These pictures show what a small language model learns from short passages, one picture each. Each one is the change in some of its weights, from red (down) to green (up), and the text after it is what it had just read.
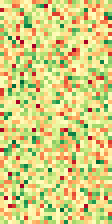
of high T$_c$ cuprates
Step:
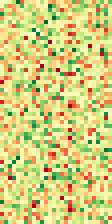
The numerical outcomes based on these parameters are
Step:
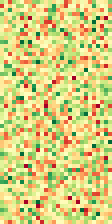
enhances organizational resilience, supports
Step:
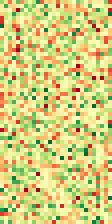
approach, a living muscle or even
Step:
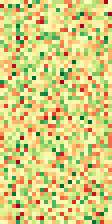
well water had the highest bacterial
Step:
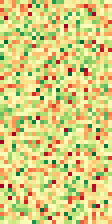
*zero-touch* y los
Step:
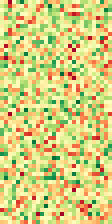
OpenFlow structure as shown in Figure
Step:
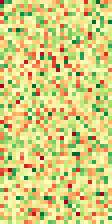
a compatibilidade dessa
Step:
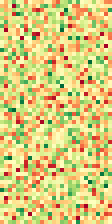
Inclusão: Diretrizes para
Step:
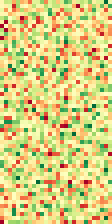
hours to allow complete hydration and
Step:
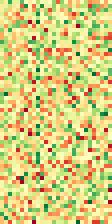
через непрозорі
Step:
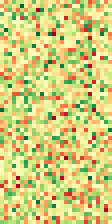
can define the indegree of a
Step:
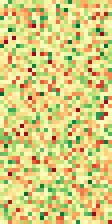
boshlagan. Bu
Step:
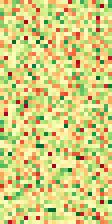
Woll for their assistance at the
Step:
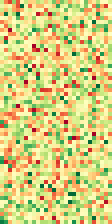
infodemia da COVID-19
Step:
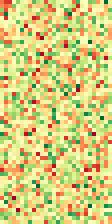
India and selected Places in
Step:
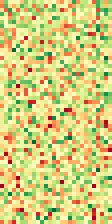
the results of this study. These results are a
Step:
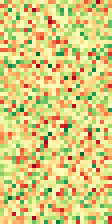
characteristics— either with or without
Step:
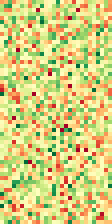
what follows we will explicitly account for the
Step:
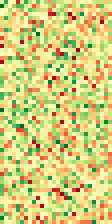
catalyst, the usual reactions
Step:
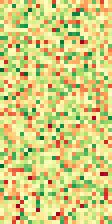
relation one cannot think about the relation between
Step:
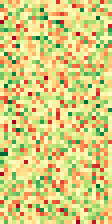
emas, balki undan keyin
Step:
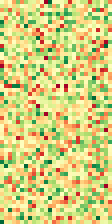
\left[ \frac{\partial f}{\partial
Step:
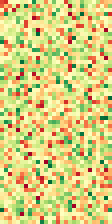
bacteria are available. These methods;
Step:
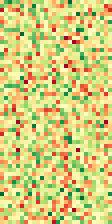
analyzing the association between digital skills and
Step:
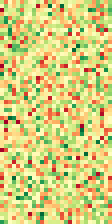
Equation (2), and $a'
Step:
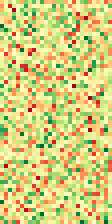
extent the question of incompressibility or
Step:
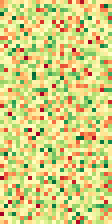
hyperparameter tuning are discussed
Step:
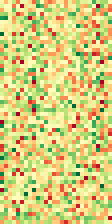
Брикетирование не
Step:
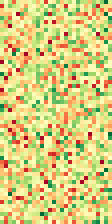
Ҳар бир тур
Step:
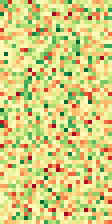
sufficiently meets the requirement of
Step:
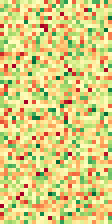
сфері освіти, де
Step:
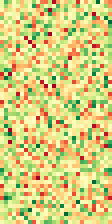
yuqori qo'shilgan
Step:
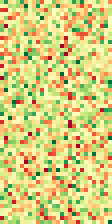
the chloro-complexes
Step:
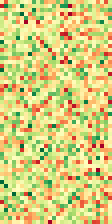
software projects (containers)
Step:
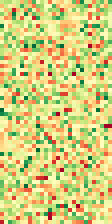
of the processes to be automated is defined
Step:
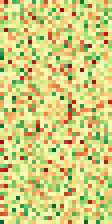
to reach in the ejecta. As
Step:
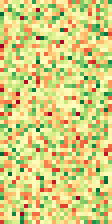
can lead to a decrease in duration of
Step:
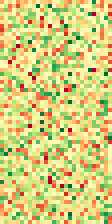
brings a significant increase in feature channels.
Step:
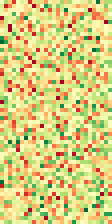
qiladi. Kichik maktab
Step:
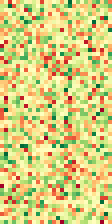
derivadas del aún mayor
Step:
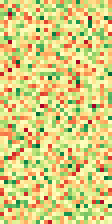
social problems but however it has provided itself to
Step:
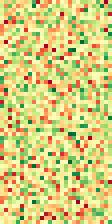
$\lambda/20$ RMS, its
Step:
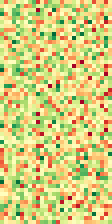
other variables are assigned to each
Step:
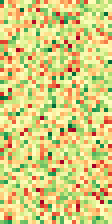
Figure~\ref{Pulse}. The
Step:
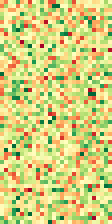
separations. For large trap separation,
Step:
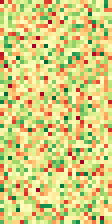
poder de influência nas decisões
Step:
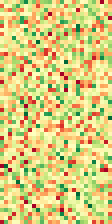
trị liệu cho đến
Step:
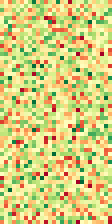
a period of solitude that enables
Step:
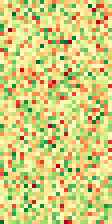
that the slopes of the
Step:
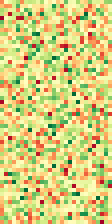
We employ a micron-scale
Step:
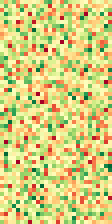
healthy, non-athlete males
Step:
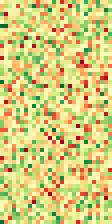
decrease to it as the quality of ore
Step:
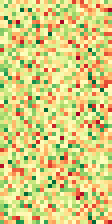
complaints about gender-based
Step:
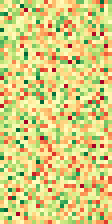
representativeness and generalizability,
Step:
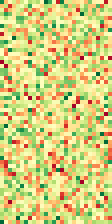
ґрунтується на
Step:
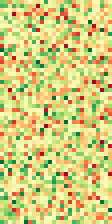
\color{gray}4 &
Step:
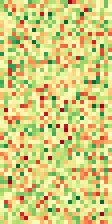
such binary systems by optical interferometers
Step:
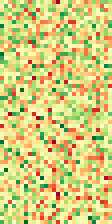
and computational complexity of each distributed
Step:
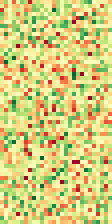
to neural normalising flows. Each
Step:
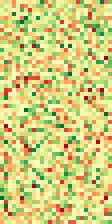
in our study (n=50) Gender
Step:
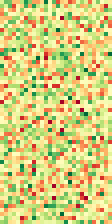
magnetic anisotropy has emerged as
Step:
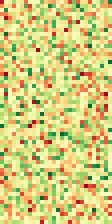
in many ways. The arbitrary
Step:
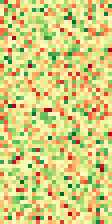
a form of panpsychism
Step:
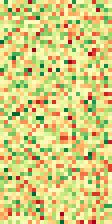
quality of their cotton fiber. The
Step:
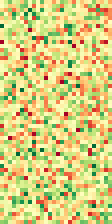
and the differences observed in solid,
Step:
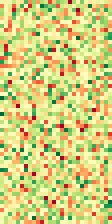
intensity profile of the input pulse in
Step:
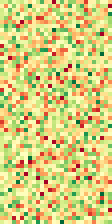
sobre la actividad fotocatalítica
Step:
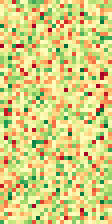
with atrial fibrillation and its
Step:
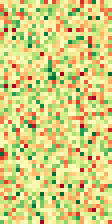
For lower redshifts $z <
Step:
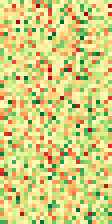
of microbeads. Here, we
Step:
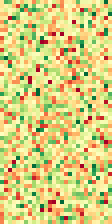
frequentemente legitimam
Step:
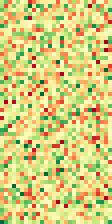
амалга ошириш
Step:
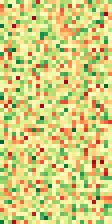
political stability are also major factors for
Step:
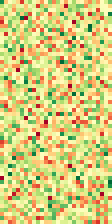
The purple, dotted line
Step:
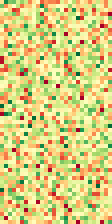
por achar algo fácil se
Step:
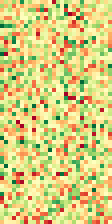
Saludable del Inmigrante
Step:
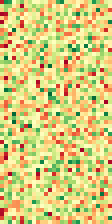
conditioned characteristics exist as a real
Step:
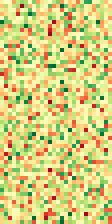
extract. A purple colour is
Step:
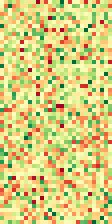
ao visitante. Figura 03
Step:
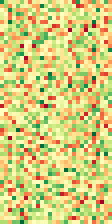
taken from school health surveys. We could
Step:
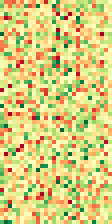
xususiyatlarini o'rganish
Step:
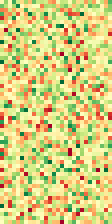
Bose and Cheng and Fig 4.
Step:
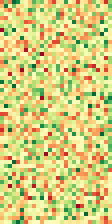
and simple proofs. Consider
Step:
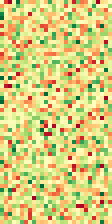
a minimização da contaminação
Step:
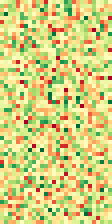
value of the nickel spins in the
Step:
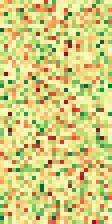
o autismo era tido como
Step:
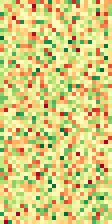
“Shisha” issiqxona
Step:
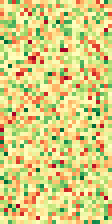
qobiliyati, fikrlash
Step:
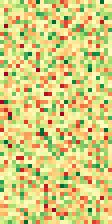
of different sex, but ties between men
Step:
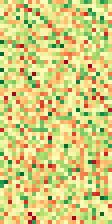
streamlines the planning process for
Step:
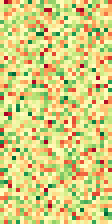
процесу – від планування до
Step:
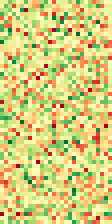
Challenge Type of a
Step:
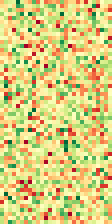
each were initially computed, but cases where
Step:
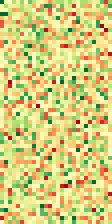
Oxygen is completely soluble
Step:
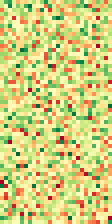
force between two vortices separated by
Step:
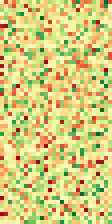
que aparecieron en la
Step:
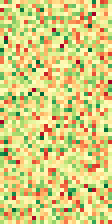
stage. Here, the system
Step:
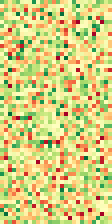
subsequent gas infall through minor
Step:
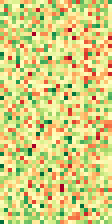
we would see the characteristic impact of the large
